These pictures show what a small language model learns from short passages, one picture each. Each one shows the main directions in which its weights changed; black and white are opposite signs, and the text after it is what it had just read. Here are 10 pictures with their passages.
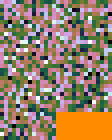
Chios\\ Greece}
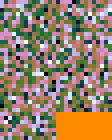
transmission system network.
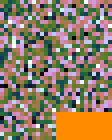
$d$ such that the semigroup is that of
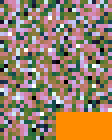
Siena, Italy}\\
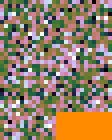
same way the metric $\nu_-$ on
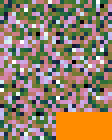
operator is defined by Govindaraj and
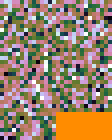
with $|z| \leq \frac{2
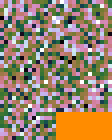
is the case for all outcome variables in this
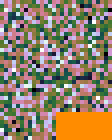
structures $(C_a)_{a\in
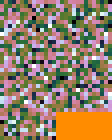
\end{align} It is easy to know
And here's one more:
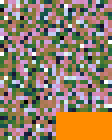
general complete metric spaces (not necessarily subsets
